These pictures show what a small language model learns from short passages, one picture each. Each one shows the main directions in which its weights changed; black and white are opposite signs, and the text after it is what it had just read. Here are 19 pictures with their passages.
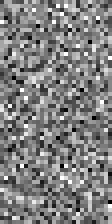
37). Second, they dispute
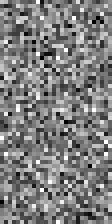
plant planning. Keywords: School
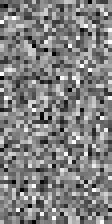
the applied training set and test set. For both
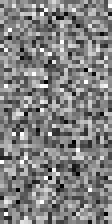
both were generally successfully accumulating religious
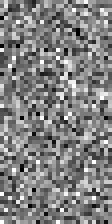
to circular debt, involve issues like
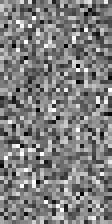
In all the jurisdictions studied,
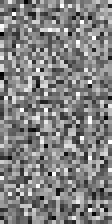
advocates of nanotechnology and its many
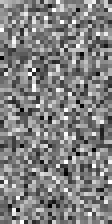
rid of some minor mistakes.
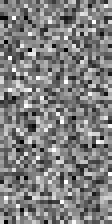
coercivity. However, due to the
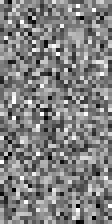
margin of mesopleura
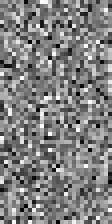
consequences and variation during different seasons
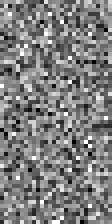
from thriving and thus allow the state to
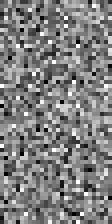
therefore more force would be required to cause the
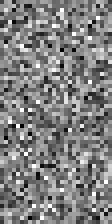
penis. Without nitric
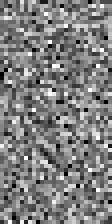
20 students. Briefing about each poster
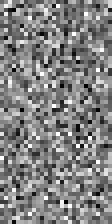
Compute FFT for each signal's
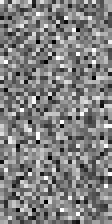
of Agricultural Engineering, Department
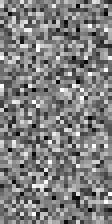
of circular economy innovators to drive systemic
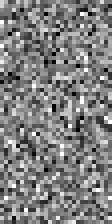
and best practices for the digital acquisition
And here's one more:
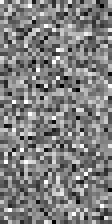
of promoting studies on Latin
